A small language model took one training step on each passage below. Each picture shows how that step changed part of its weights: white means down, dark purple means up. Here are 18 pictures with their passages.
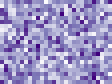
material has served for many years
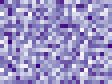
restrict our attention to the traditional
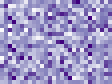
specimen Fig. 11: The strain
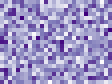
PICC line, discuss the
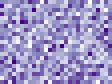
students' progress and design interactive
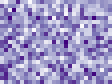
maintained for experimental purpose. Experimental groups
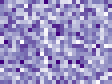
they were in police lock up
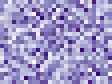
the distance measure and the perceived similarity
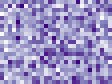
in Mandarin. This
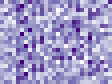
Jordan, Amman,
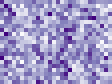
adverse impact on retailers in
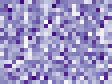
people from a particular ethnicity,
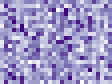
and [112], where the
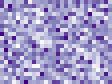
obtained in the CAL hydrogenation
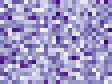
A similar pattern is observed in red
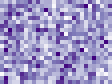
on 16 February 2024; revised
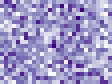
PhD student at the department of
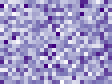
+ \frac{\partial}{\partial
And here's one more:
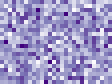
mix it with other resources, and
